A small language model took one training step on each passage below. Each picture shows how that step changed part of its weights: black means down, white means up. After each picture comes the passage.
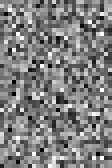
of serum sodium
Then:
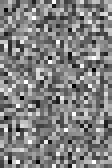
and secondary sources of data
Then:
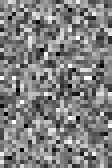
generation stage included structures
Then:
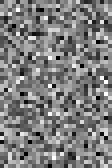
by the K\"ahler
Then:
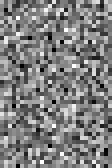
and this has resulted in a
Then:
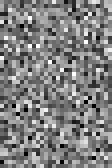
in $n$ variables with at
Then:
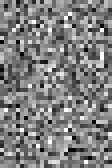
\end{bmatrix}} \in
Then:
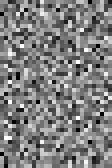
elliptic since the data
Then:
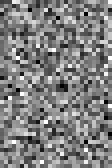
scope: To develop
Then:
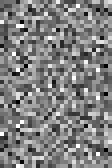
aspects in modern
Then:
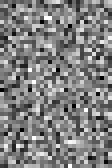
embedding, a complementary
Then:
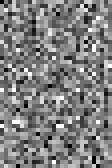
in English Literature
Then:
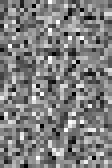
Lemma} Let $M$ be
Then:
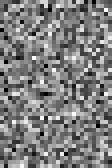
problems defined above to formalize
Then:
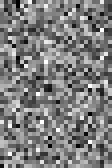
not merely a collection of
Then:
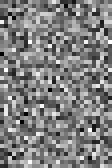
whose complement is a final
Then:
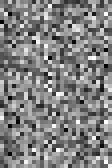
motility, viability &
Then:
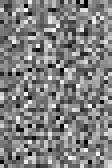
chloride penetration,
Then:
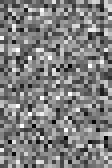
they be largely negative when
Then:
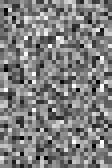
enrolled in the study;
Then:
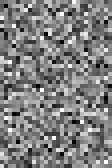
sets and subgradients of
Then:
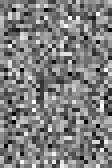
of the respiratory,
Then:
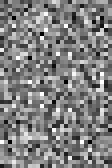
can create a realistic image
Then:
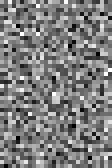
A$. Note that we have the
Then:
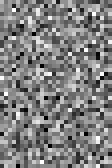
relative error of determination at a
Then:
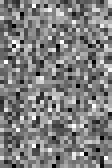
co-funded by the
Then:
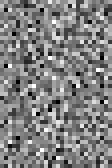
Fermat hypersurface
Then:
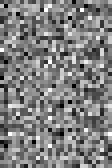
\\\vdots &\vdots
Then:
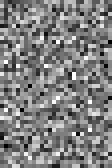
we obtain the optimal length for the
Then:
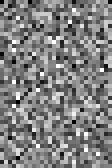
the modern set theory refers
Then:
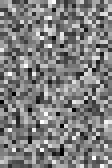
Theory to Statistical
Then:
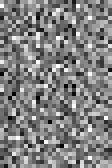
guaranteed to exist and
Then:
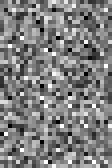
Method. Furthermore, the
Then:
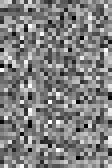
Etaireia secret
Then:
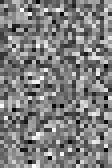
sector: through understanding the
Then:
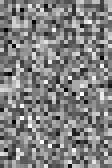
are the three completion points and
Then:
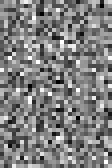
testing, radar,
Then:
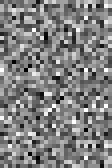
center $Z$ of
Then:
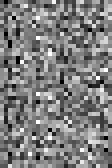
are most likely due to the
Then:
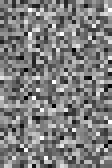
induced by $\varrho$ is
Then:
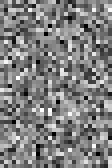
Of course, this
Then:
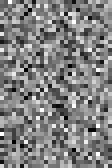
$\Sigma\cup \Gamma$
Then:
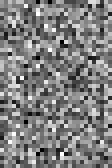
optimally models the computing
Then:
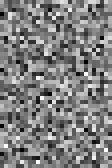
In the first two years less than
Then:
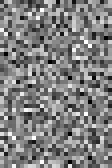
a pattern such that creative
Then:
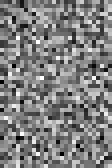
at two distinct points on the
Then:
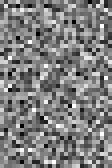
medicines (such as
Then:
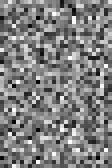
variants with respect to
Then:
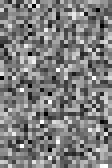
to have a finite-dimensional
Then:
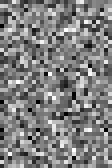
the right measures to reduce the
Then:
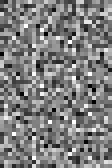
shows the economic metrics,
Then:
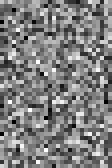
their learning styles.
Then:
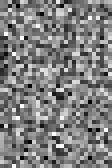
taking it with the receptor
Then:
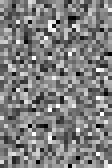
{\it Floquet
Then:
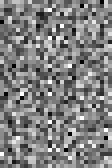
organisations contribute significantly to
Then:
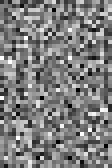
heating for all samples
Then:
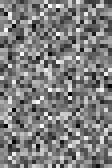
conservation status of
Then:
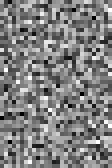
which are determined by the corresponding value
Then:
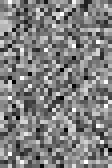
Saudi Arabia
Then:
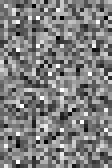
Ann Arbor did
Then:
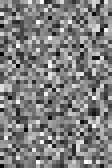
the samples and a scale with
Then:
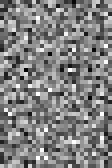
translation invariant pure state on
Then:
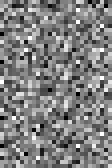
(with parametrisation)
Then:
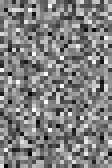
Hence, the analyses
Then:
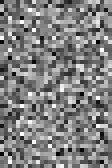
from the Cauchy problem
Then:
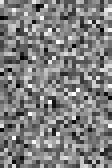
defined as follows: \[
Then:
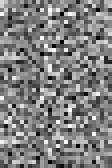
pioneering work of
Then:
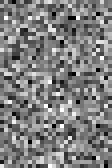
Hinduism. The present
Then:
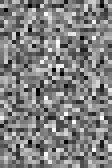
research, the pathomechanism
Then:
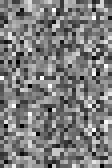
of an algebraic closure of
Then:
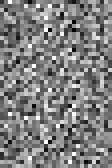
and cost & value analysis methods.
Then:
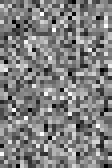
or MAW was shown to
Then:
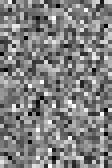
the most interesting emerging
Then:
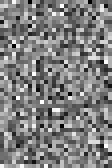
being prepared, the present
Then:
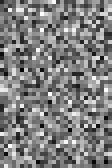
covers the general case of an
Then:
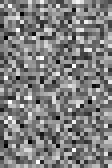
estimates for the upper bounds of
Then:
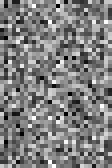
addressed before the potential of
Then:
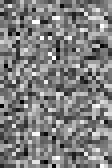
and non-financial
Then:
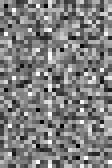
} \begin{remark} We
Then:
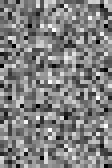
has been also found to assist
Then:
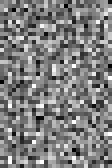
belong to the cone given by the
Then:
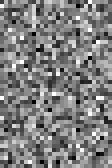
Biologically, it has
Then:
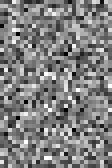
the tracking errors.
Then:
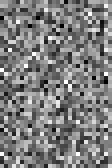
positive attitude towards the
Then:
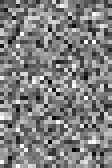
health funds and capacity to
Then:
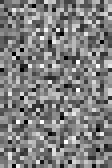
procedure in its simplest possible
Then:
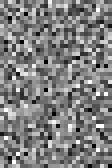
of the Beurling
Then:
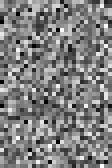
these variables remained comparable between
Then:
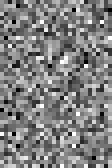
small interval centered at
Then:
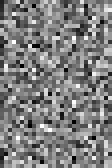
several units of measurement that
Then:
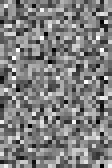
the 19th century
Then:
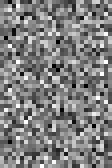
linear independence of the sequence
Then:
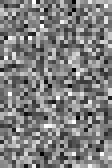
x,$ thus in this case
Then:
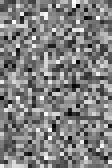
and finding new formulations to
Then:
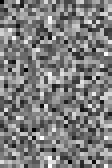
study found that despite
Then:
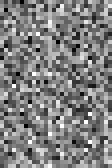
fact, many places are
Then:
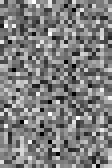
It follows immediately that the power
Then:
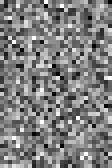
before intervention 36
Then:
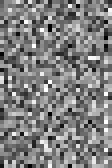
stakeholders and in general
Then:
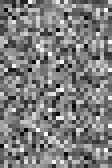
simple as polynomials are necessary. On
